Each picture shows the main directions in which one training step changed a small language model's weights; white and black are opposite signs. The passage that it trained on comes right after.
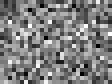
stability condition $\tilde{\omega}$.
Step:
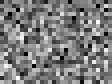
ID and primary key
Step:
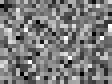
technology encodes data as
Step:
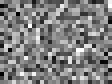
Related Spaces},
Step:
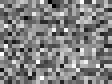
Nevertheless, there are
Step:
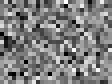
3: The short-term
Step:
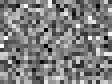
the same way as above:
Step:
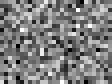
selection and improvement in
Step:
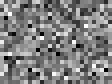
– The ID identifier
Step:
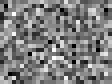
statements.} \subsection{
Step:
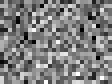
much like your and
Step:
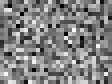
health crisis has been
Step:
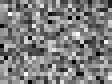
compact set $K\subset
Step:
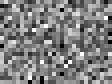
identifying and addressing
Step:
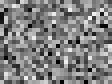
number of participants;
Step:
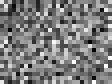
In order to apply the diffusion
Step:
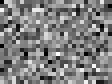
could use to improve the
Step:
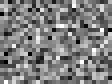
applications) as well as the
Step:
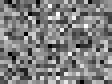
317 average VWC
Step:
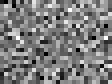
map of animated rings
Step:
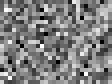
for a substantial proportion
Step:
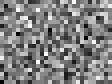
regions, activating
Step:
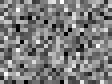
Care Hospital,
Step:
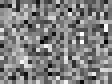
of a Milky
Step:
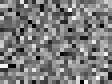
decision of inviting or
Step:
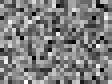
where $x \notin
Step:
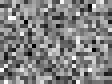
Zhang *et al.*,
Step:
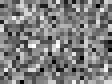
dimensional Boussinesq
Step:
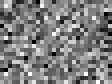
finite dimensional unitary
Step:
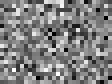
it is known that the class of
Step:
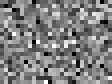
all $k$. It follows that
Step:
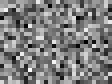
analysis (RFA) for
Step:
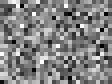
the solvent furnished
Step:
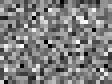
Mean Square
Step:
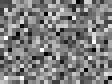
seedlings, mean
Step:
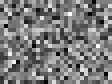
Results for Open
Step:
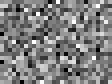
and substances. For
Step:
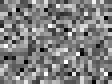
cellulose PH
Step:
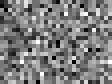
lemma which gives bounds
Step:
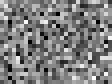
platforms include
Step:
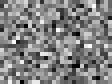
data. On this short time
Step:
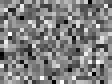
of perturbed operators does
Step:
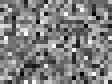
years with a median
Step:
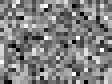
with $1\leqslant
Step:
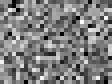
to the Polish PR
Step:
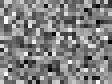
We state the resource
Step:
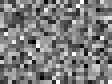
in our analysis is the design of
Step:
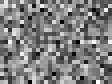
theorem \ref{theorem}, shows the
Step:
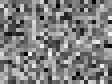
has worked 38 years at
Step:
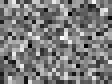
to obtain the exact initial condition
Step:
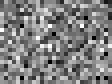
of dates and times* -
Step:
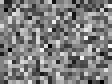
productivity, modernization.
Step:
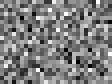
opportunities to
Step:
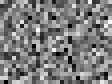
saccharification of
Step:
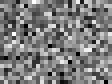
The occupants are present at
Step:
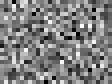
a critical analysis of
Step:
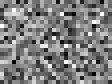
is fluid-structure
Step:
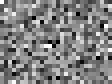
\rightarrow (Y; *,
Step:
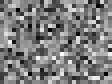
showed well- defined bilobed
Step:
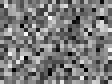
in Algorithm 4 of
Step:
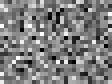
number of parameters. Using the
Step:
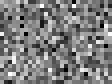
alkaloids extract
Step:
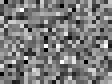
was \geq 4. Side
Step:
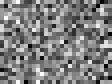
in real life and
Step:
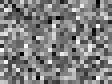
CNN and the convolution
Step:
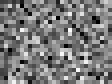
sum of two terms, one a
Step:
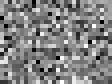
\in \mathbb N$. Let
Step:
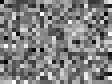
came into existence only in
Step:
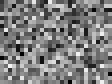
and then inoculated to a
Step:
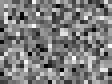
on lubrication, \rm
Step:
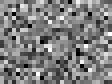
of four chemical
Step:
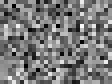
been applied to real data.
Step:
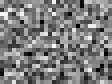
surface topography; (d)
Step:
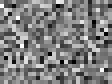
estimated as: $100
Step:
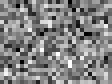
and geometry of
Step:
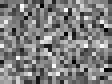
of $H$ satisfies
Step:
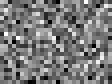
and a point on the positive
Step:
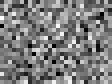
guide the development of fault
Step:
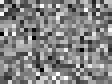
calculate only the case of
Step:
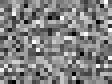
corresponding one-dimensional representation
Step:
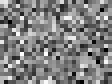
increases, and with increasing
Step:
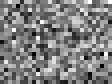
system drivers, system
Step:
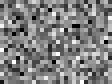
every vertex $b \in
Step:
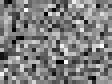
delivery is described as
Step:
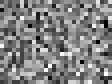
case of $k$ with rank
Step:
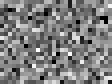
of the renovation of the
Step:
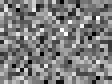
& Newport,
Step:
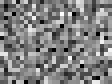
are finely harmonic on
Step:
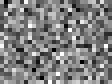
classes of all resp.\ standard
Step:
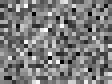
five planks. These five
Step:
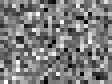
Elucidation of the
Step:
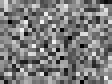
\cite{bms2} for
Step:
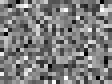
for the volume
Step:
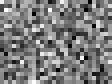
was to stabilize its
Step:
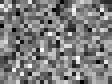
impeccable and to follow a
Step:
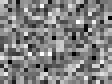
percent of Indian students
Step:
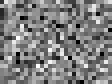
iterations, and use a
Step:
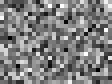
block-wise FFT
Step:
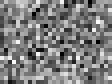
chosen later.\\
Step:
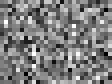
A group $G$ of tree
